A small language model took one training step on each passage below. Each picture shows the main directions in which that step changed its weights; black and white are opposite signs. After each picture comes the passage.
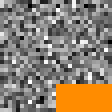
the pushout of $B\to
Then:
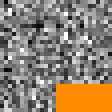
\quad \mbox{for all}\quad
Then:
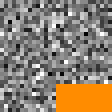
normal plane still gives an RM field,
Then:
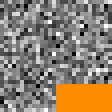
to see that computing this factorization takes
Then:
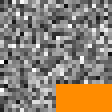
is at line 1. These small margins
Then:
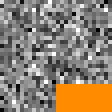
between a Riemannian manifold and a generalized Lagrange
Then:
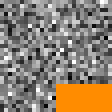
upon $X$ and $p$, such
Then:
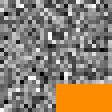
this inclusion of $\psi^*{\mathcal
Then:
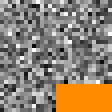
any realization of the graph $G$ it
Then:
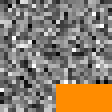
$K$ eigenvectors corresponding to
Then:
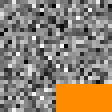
Cl_{n}$ satisfies the equation
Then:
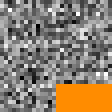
terms in the Bochner formula.
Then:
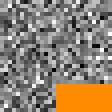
$t$-discr\`etes et
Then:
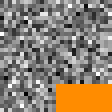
\cong H\square_H
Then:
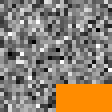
\end{pmatrix} \quad
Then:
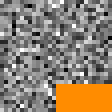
\noindent{\bf Induction step for
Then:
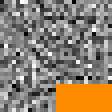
the justification for certain choices. For simplicity
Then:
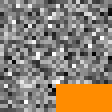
equality $$ (2D-E)\cdot
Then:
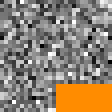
the character of $V_\lambda$,
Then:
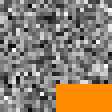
$\mathbb P^1$ induces an admissible
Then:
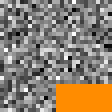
is dense in $M$, we see that
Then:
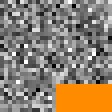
that $P$-almost surely for
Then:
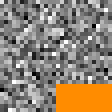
periodic homogenization, the function
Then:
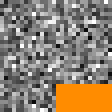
Beilinson conjecture relates the values
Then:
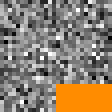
j $ and $ n $ are integers such
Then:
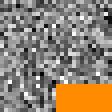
differential equation on $u_3$.
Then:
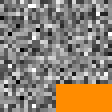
one leaf at the time. In
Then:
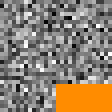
circles and spheres in Riemannian geometry},
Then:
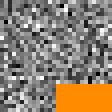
Hamilton-connected. \end{thm}
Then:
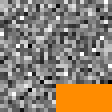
We start by recalling the notion of a
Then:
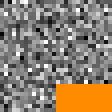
learning methods, and sensitivity analysis is
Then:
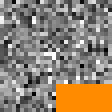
covariance functions: $$H_0:
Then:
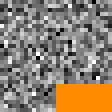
are given, we get $F$ is
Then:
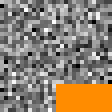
attached to $A$ is known to
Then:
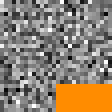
total solution time by a factor of
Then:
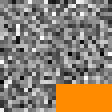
the induced vertex array. REMARK
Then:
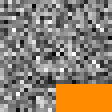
motorcar insurance is
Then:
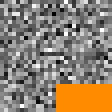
minor and not of practical
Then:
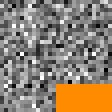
\le N. \end{equation}
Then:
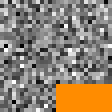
setting $\alpha=\gamma=k$;
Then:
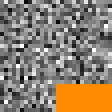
having three type of crossings, {\em
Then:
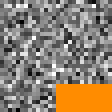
By substituting $z=-n$, with
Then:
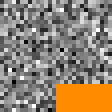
status of regularity for the
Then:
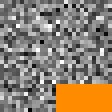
where again $r=(a + b -
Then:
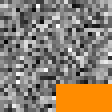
$(\tau\eta)$-neighbourhood of
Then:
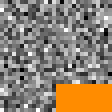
be further reducible (even if
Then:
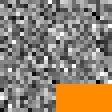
and the forms $C$\ are then globally
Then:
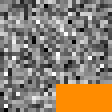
$\widehat E_*$ emanates from
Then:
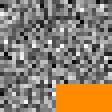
A $. To sum up, we have
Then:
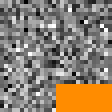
are 123 alternating knots whose
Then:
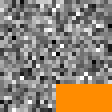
a very strong form, i.e.,
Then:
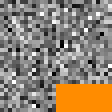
and $\mu_d$ is the measure
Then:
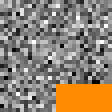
Pentraxin-3) in
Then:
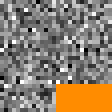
$m\in\N$ is
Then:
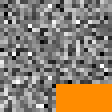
holds for all log surfaces with only
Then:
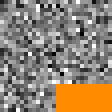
convex analysis we refer to the book of
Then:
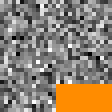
two renormalization groups, one for the
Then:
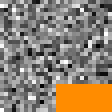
_{2}}a]\otimes \lbrack
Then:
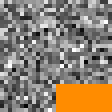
per minute to grow. After
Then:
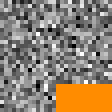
train connection network has been assigned a
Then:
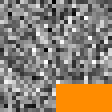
is an admissible open cover of $X$
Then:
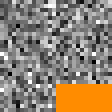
\gD$ be a deformation of
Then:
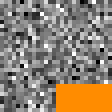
increasing as $\delta$ decreases to zero
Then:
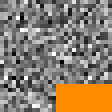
following theorem (see Michna et
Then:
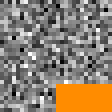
shaded faces, $W$ is
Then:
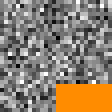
likely be changed if refinement is
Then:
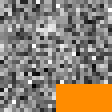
same argument shows that a fixed point free involution
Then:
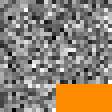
systems operating at terahertz
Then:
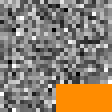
for $5\leq k\leq
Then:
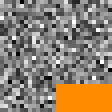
than the individual $L$-smoothness on
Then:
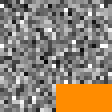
of $V$ {\it relative to
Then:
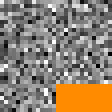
side is an odd integer. Thus,
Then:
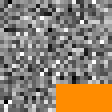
similar. In other words, in
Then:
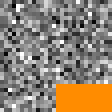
equivalently \eqref{e00}, has a
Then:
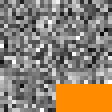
objective of this paper is to estimate the dynamics
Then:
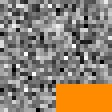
we will say that a bead
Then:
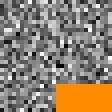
$\bm$ and $\bb$ are related
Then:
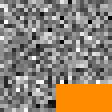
circle [radius=2];
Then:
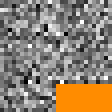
low-rank optimization. Some classical algorithms
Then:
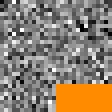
the production and stabilization of 2D
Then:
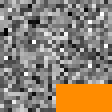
1 & 2 \end{smallmatrix}
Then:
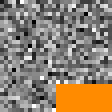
the same dimension, and by Theorem 1 the
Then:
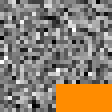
the global exact sequence: \[1 \to
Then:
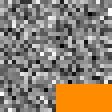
necessarily flat) surface. Existence of solutions
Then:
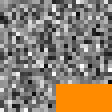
$\mathrm{Gr}_0$. Using this
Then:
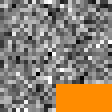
p\mathfrak U\subseteq \mathfrak
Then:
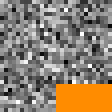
these papers were published into
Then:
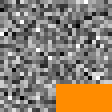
the pull-back by the flow
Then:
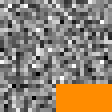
proper semi-invariant submanifold $M$ of
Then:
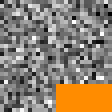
and suppose that $\left\langle Ax
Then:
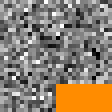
\to \mathfrak{h}/W$
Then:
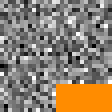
These assumptions are fairly restrictive and
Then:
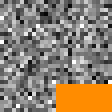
\in F_v^\times /
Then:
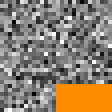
is abelian. It follows that $\lambda$
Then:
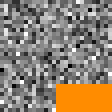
for a \textsl{groupoid
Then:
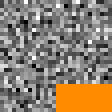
supporting algorithmic methods for computing optimal
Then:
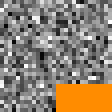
elements of $C_a$ into
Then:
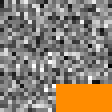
general principle. One is the direction when the
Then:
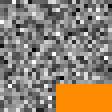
the following Young-Orlicz
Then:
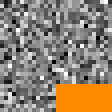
in $\C$ to the north
